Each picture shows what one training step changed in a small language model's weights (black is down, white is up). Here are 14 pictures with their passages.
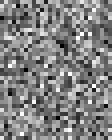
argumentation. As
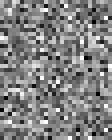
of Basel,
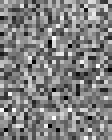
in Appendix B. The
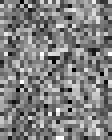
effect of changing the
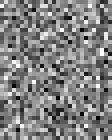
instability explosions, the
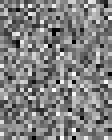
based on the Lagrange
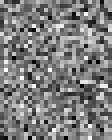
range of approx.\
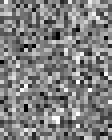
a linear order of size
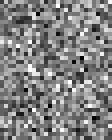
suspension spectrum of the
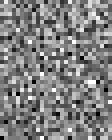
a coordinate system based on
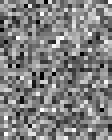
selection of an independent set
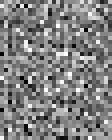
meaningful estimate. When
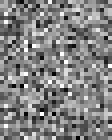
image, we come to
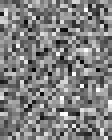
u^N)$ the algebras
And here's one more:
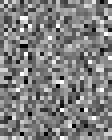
now obtained from the asymptotic behavior
